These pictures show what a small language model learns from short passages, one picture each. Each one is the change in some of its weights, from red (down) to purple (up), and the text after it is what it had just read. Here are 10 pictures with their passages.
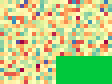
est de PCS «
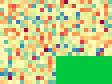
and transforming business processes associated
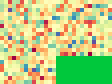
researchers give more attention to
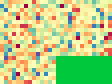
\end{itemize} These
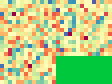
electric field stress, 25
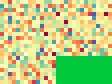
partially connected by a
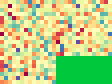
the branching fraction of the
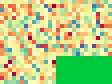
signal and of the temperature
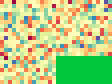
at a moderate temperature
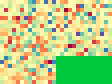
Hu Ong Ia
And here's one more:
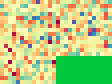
3 levels in the group with
